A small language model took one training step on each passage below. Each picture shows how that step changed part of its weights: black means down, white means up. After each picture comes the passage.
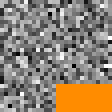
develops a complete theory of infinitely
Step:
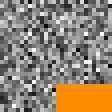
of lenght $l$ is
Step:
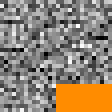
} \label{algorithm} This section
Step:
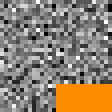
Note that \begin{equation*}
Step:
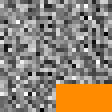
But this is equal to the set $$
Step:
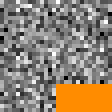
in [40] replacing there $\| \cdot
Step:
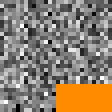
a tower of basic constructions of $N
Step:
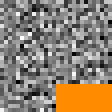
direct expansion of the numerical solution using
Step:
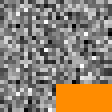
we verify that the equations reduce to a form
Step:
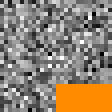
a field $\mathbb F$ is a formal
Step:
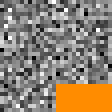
extension of degree $p$. Let
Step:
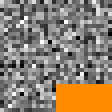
elementary consequence that the gauge transformation between
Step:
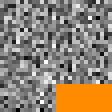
with 1 in position $k$, and
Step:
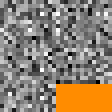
not affect this open subset. Let
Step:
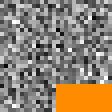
and $k+1$ is equal to
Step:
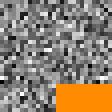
to share the workload. For
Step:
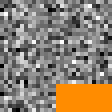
< \tilde{\theta}_j <
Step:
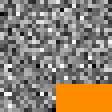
assess weak scaling through the
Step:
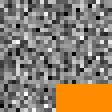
the shift in dynamics, we show the
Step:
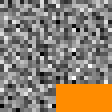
of two functions is the product the two those
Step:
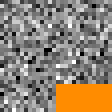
$ s \geq 2 $ such that $
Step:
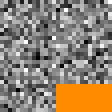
dimension $\alpha_0$ of
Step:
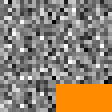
equivalence relation on generalized knotoid diagrams in
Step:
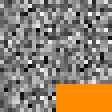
by considering a modified cost function as in the
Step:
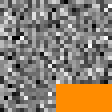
problem is still open. The most general additional
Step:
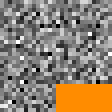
been completed. \end{proof}
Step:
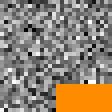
projection from $\Gamma$ to $W$
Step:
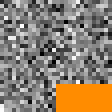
\begin{enumerate} \item
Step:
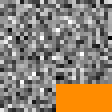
$k$ has characteristic zero in this
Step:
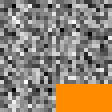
and $E_b$ such that
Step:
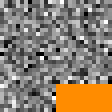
the superscript indicating the bundle. We
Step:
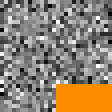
lower bound conjecture for polytopes and spheres,
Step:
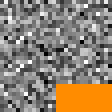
Riemann surface obtained by attaching the
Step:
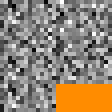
than other methods based on the augmented
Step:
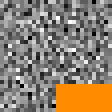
class of so-called generalized line graphs,
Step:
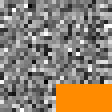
Political Economy and
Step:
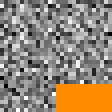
$R_n$ be a positive random
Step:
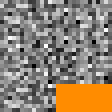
In this context, the truncated expansions
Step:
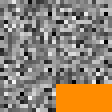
toute place de $S$, le
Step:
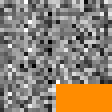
the references within). In dimension 3 and 4
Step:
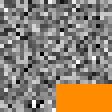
the Fibonacci and
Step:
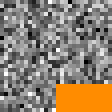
$\overline{\mathbf{B}}$ agree
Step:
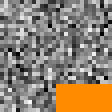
Theorem \ref{theorem4}.
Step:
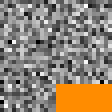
manifold and $A\subset X$,
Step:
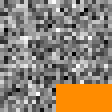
ODE~(\ref{du1}) under
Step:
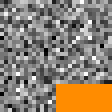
+ \frac 14 \mu \widetilde
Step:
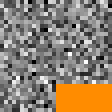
the antipode $\Sp: \Ha
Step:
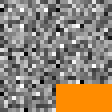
X \end{equation} be the natural
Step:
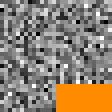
is a planar graph without cycles of length
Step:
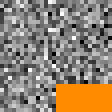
an example for (ii): Also in a
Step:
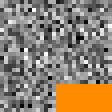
its subalgebra of coinvariants, and
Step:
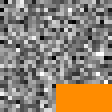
&\hphantom{C \Big(}+
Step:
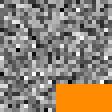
and $V_{\tilde s}$ of
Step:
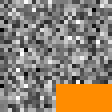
\hat \psi[h,H]
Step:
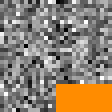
point. Then the inertia
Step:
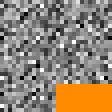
y \end{equation} hence
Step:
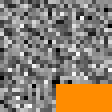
$P$. In particular a shared
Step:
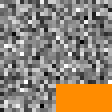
$A_\xi$ is called the
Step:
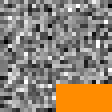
First, keeping in mind that
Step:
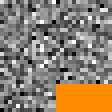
performance. Similarly, we study the impact
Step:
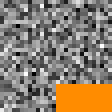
particular case of the general numerical solution (general
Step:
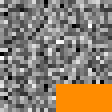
using \eqref{eq2.6}
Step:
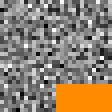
computation shows that $[ab, c] =
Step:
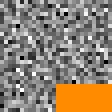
and the preimage are equipped with an
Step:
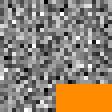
sum is not satisfactory because of the
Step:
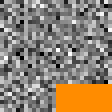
on the dyadic annuli we appeal
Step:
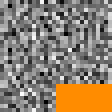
trap is of the order of
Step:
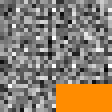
prop.7 et [DPR
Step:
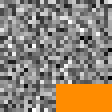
$v$ is adjacent to exactly three vertices
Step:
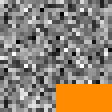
$$ On the other hand, an easy calculation
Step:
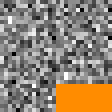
RM frame we may compute the angle between
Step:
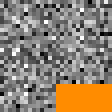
$q \geq 3$, show that there
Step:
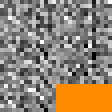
if $T$ is monoidal and has
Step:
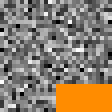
theta functions and fixing the necessary
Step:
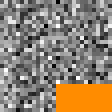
and crew-pairing problem covering the
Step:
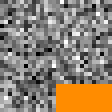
defined as \cite{M.
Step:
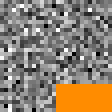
get that the right hand side of
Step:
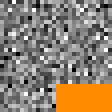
$$ Substituting these expressions into the above
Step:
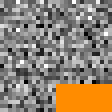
Davis [1] proved a
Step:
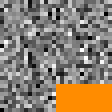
a separate paper. Quillen
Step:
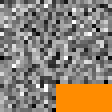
$d^\alpha f:=d^M
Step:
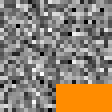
$\O_\theta$, the mapping
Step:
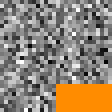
$E_\lambda$ acts on
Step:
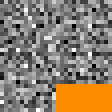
fact, (\ref{Eq.
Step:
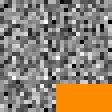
present a summary of results in Section
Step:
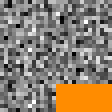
both ends, which is infeasible
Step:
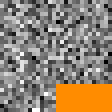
$M$ whose transition functions are
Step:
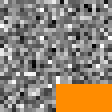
topological {Singer} construction},
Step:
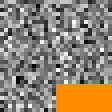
rescaled induced metric $\sqrt
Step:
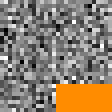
J. Stat. Phys.} {\bf
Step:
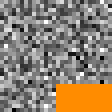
introduce some notation from the theory of toric
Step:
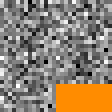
the Romanian Academy in
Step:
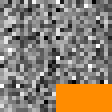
require certain asymptotic behaviour of the distance between two
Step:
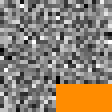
(the six-vertex model with
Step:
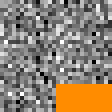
typical boundary conditions for this problem are approximations of
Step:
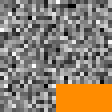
centralizer of order 192 so it is
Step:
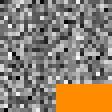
\pi(\Gamma) \hbox{\ of
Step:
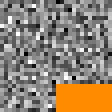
string bracket introduced by Chas and
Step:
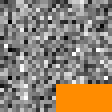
\leq lim_{n \rightarrow
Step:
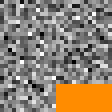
and denote by $L^{(0)}
